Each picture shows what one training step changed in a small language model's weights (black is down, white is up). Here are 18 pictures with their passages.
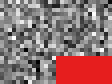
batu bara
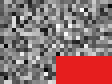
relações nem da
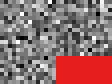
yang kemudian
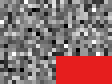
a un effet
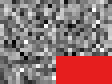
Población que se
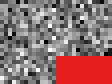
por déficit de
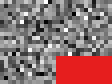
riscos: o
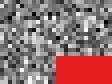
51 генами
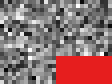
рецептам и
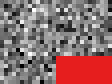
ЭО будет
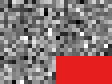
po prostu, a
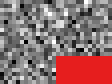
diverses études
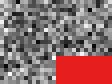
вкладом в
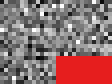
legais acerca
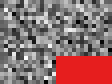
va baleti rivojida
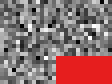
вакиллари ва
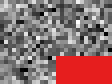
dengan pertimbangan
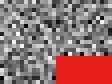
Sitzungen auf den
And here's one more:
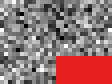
значений в
